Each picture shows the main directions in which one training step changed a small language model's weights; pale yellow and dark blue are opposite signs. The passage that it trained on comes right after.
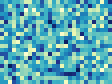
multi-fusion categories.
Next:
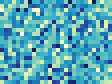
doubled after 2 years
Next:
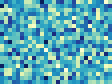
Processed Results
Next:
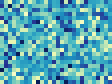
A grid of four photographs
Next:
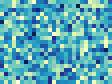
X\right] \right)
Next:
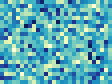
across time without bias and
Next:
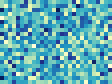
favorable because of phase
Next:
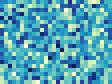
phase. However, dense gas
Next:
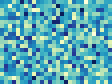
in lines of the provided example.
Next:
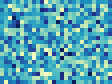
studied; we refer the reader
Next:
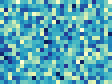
the equation has a double
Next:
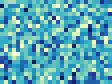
approaches infinity, we will
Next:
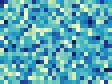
band. The chain's band structures
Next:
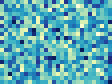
dh dx \nonumber \\
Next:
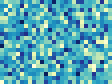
Bessel function in the following
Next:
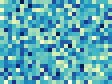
open problem; rather, it
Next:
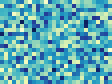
the effects that intermittent
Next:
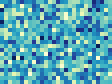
and Whittaker
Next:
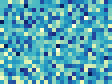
to learning how to read and write
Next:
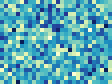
radiatively efficient one called
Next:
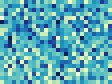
to prove a lower bound of
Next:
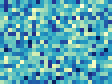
to inaccuracies
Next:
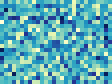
$K$ are any two
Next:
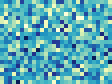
associated primes of~$M$
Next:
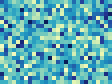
I hope I will have even
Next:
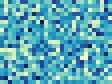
$\sigma$ in the domain of
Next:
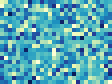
component of $W' \cap
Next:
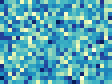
of model based control techniques has
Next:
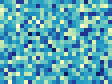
the update step size.
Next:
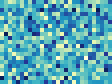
Common aspects to the
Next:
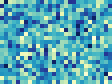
$$ where $G$ runs
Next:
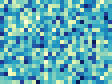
\delta q\, x_l
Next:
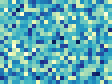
are excepted in the domain
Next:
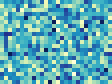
of the country. According
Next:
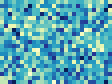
if and only if there exists a
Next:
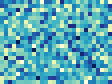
by giving an explicit representation for
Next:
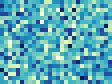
carriers below zero reference are out
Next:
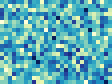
is hard to find a top
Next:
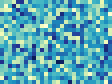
little bit difficult
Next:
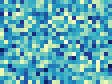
where $\mathbf{x}$ is
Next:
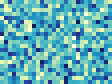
bias voltage of
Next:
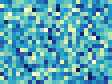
and training programs in order
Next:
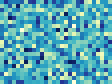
-1$ undergoes another
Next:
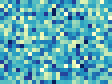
is a (trivial)
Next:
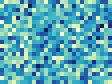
role I'm in.
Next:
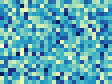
vessel has to be
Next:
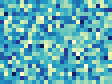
that characterize communicative
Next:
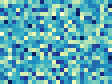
by the limited availability of
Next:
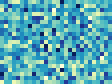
it is time to turn to the
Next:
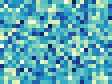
6G Communication systems,
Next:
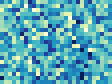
into per capita income
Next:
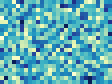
specific case. For the reasons
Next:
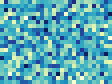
$T$ is equal to
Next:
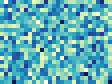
. . . and as the
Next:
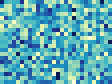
resulted in a feeling
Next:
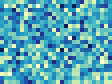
speed. The values for the other
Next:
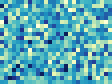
expressing emotions,
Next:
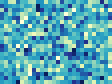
$D\times D$, we
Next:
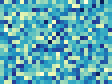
estimate of the number of sources in
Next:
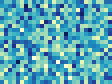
state (see Fig.3
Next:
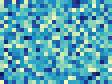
rise of the excitation
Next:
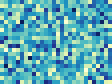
space $G / H$
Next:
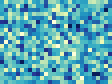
of temperature, the Rabi
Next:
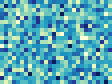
used to prove Propositions
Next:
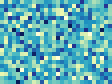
$r_i$ parts equal
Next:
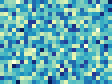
organize and annotate the
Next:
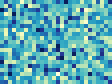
simple, i.e.,
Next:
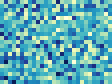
in $\C$. Then we can
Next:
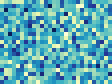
the basis of skewing the
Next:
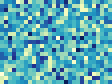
update the degrees of
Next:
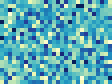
\daterevised{ }
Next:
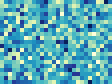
Table 1 revealed both positive
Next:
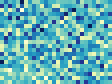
associated with a high prevalence
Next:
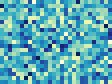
thermodynamic model from
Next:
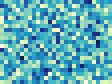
quantization postulate in
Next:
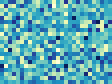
validated questionnaire
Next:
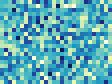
zone. In the scheme,
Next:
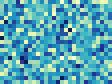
elements obtained by the tropical
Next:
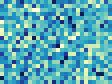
in mathematical models to
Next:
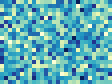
calculations in this case are more
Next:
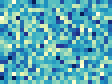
higher among cancer patients
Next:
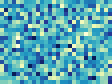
a triangle $K\la
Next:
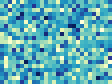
solitons} \item
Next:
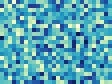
shock heated, while the
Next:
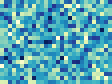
that are ignorant,
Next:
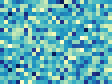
and $-p$ of the
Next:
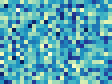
images taken at the other
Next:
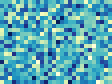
of which was adopted in
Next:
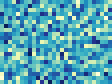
confusions with the radial
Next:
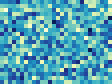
the duration of a single
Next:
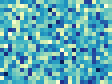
Strubelt et
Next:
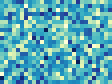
and to define the specific infected
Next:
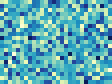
brane invariant because of
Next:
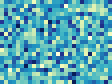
in Sokoto State
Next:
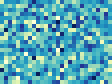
results? The answer to the
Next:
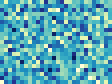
of the trajectories inside
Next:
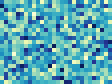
the number density of ISM
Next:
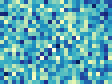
wildebeest that are
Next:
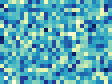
5. This further optimization is shown
